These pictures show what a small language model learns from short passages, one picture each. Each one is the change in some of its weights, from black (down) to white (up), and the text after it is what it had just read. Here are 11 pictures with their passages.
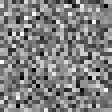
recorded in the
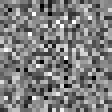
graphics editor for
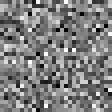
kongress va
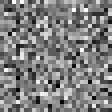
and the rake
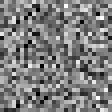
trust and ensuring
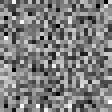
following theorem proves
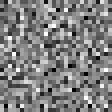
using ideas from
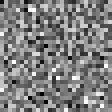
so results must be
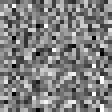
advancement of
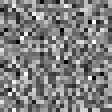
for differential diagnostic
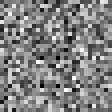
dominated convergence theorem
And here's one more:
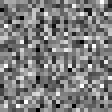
Ihsan had
